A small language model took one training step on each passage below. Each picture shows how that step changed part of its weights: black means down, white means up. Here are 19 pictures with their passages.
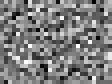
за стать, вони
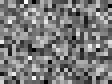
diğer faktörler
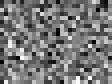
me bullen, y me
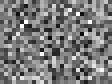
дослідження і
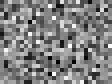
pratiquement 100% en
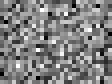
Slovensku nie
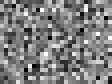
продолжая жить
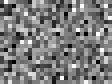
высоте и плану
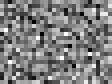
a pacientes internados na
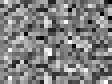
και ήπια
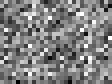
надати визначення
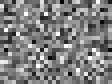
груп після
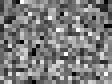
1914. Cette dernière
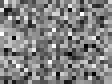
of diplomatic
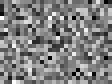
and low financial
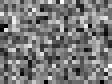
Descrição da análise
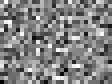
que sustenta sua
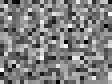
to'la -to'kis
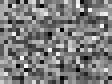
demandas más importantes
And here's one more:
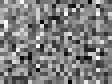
tingkat resiliensi
